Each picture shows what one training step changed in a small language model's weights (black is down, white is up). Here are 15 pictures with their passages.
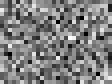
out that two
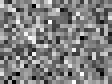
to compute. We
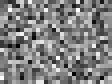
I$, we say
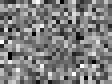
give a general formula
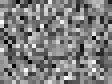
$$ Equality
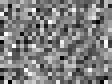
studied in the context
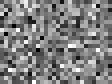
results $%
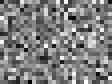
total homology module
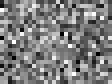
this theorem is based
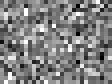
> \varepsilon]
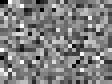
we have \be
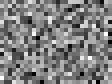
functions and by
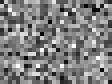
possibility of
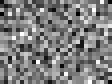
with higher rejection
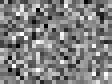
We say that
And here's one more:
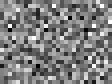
is a linear function
